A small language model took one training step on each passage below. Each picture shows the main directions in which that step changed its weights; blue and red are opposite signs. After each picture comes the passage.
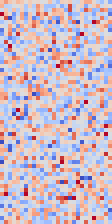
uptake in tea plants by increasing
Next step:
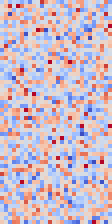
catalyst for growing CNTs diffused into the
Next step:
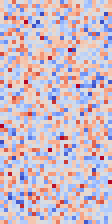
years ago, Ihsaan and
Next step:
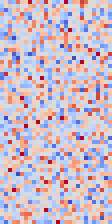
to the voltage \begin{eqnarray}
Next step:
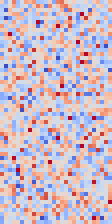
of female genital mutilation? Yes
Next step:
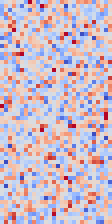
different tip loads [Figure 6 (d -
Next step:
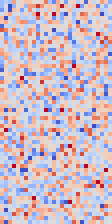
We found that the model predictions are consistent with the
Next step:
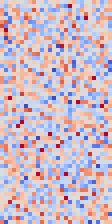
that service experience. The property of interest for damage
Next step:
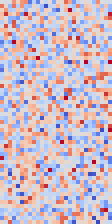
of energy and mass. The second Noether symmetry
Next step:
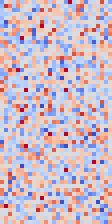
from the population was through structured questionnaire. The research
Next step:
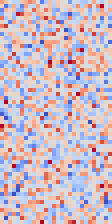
HC emission rate out of the tailpipe
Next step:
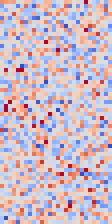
Journal**Article Information**Received:
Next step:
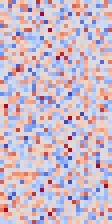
competition: innovative development; technology rights;
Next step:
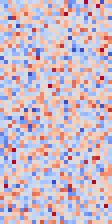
Introduction Increasing mortality rates associated
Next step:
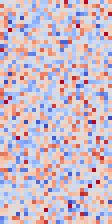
illustrates the high EE performance of the
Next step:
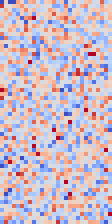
lateritic soil formation. Lateritic
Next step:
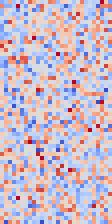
both the original electrons and the pairs created during the
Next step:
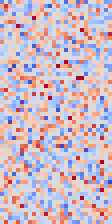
Such property takes place also for other tomographic
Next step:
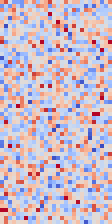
capture,” *International Journal of
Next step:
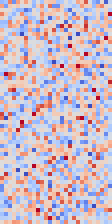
the bubble size (see Results and Discussion).
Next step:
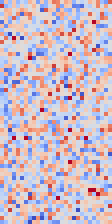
factors we took from the literature are defined in
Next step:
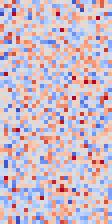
as described previously [42] and below. In
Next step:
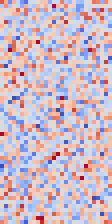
the plasma remains cold, i.e., the
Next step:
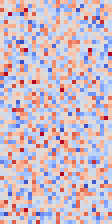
for a specific application (e.g., generation
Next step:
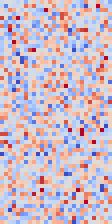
In terms of the spectral representation of the
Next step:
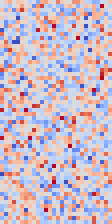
higher variance random walks around the simplex
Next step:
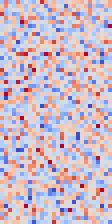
Text REL_NAME
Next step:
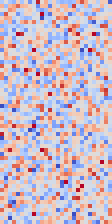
encouraged to stay active in their daily
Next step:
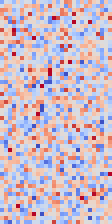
symmetrize our amplitudes over complex conjugation
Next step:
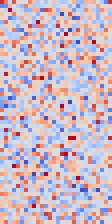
regularization approach and a geostatistical based
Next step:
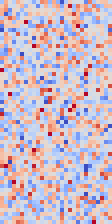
Review Board from both De Montfort University
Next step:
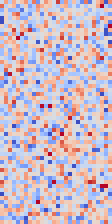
publishers and scholarly communication service
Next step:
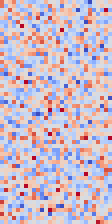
field theory {II}. {Q}-operator
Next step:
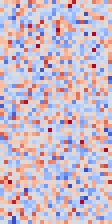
oppression and claiming for rights and
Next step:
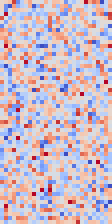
research. Magdalena[1]
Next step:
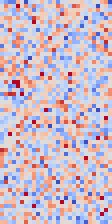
continues to accelerate to supersonic speed
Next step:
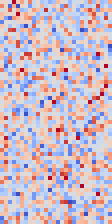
start to differ, indicating the onset of the
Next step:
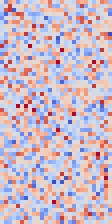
and the Holt-Winters
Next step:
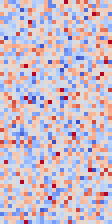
l'Environnement, CNRS,
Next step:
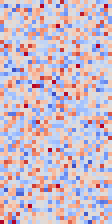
TEMPLATES Many guidelines and
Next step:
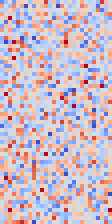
one of the pillars for long-term
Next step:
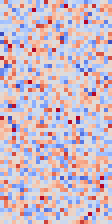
determine the career paths of the youth and
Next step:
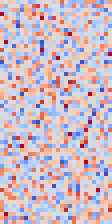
treatment by mist cooling and fanning showed
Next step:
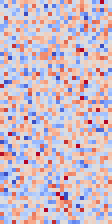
a dotted line the results of the
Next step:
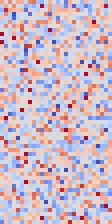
at calving had a transient effect of increasing
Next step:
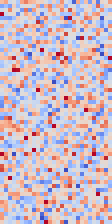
dynamically random order within quantum beat process of
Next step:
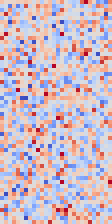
nm and doping concentration $\sim 1
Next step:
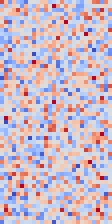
the critical volume is defined with respect to the
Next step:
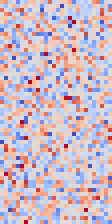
critical issue, we have chosen a particular region of
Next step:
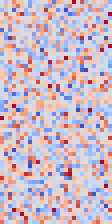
\and Lisanne V. van
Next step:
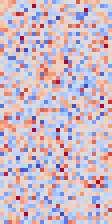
finally precipitates the original red
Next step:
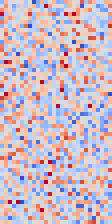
5 Activity Daily Shewhart
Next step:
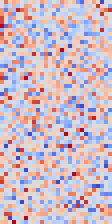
which 1 is taken out for calculating initial
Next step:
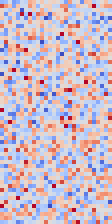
also focused on identifying the most vulnerable specie,
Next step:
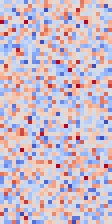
convolution with the true CMB sky should
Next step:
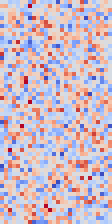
Research Station, Alice Holt
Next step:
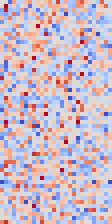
agree that regular checking of any tube
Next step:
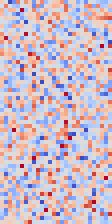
$r$. For longitudinal photons,
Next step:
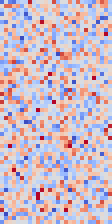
before coming to rest (Figure 2). A small
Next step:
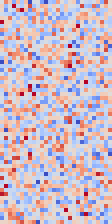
as {\em supercatalysis}. We provide
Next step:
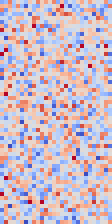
via C-H activation is an important development towards
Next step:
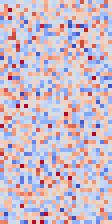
\affiliation{% The George W.
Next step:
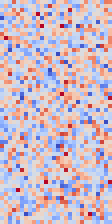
obtained in this study corroborates the one
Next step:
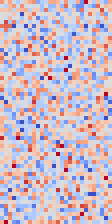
are introduced in this issue. Beene
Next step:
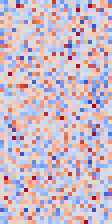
passes the final output of the decoder,
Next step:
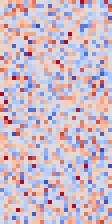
\cite{kapligeti}, where
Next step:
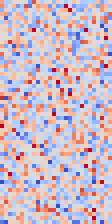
Chloride ion was determined using the method of
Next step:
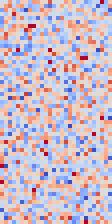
AK-7 which showed some stimulant
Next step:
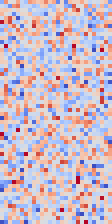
hops manifests itself in the form of an
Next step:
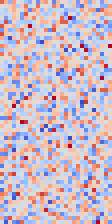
an expert in each arena to serve as
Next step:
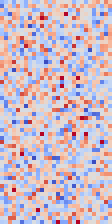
is made of glass woven fabrics
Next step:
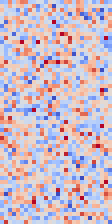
the height of the cap was 18 mm. We
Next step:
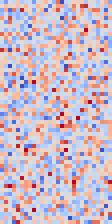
coupling $\alpha<0$, the Majorana
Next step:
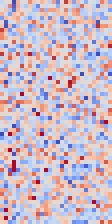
to your active participation and support. Last but
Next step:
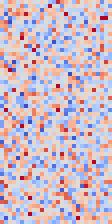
define what is better for clinical practice because several factors
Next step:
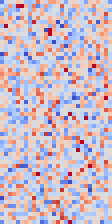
live?" (Marks,
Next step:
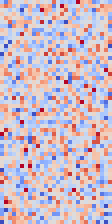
disabled of group I or II, also
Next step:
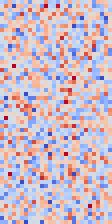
public health was discussed by clinicians with different
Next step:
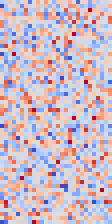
H_0 is accepted. This means
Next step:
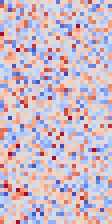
Research Council FORMAS (grant
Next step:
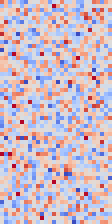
the similar energy range demonstrated applicability of perturbative
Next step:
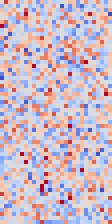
it can introduce systematic errors on the total flux and
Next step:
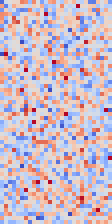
the appendix. Further examples include the
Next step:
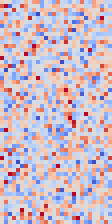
acquired. A similar procedure was adopted for the
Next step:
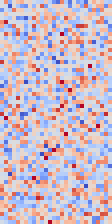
receiver filters the signal by the same low
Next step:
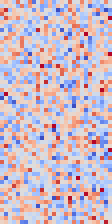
Dianawati ³, Basma
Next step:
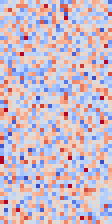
they otherwise should be. We have accounted for
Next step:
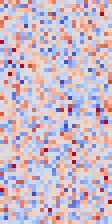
observations). Data analysis was conducted using Partial
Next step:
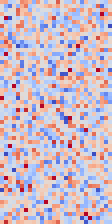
experiments in a way that maximizes the scientific return
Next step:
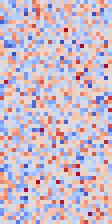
provides a detailed empirical investigation of this issue in the
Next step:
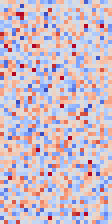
Higgs are related by the following electroweak
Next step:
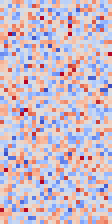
A report on activities to date, and identification of
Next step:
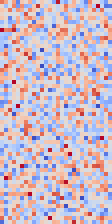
poor asthma control and thus there will be
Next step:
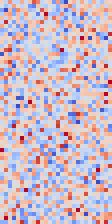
S. Hashimoto and T.
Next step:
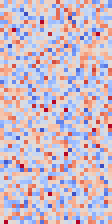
essential. So far, in the extended Bose
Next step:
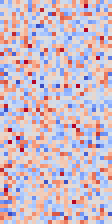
is able to access data without restrictions)
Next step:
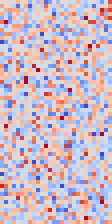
shown that the detection probability has a physical sense only
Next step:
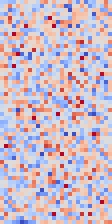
basalt relative to the controls, especially with the
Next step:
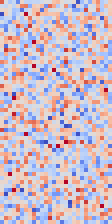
tone and volume of voice 2.42
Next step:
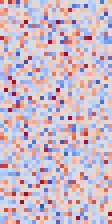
$$k_{\text{instability}} =
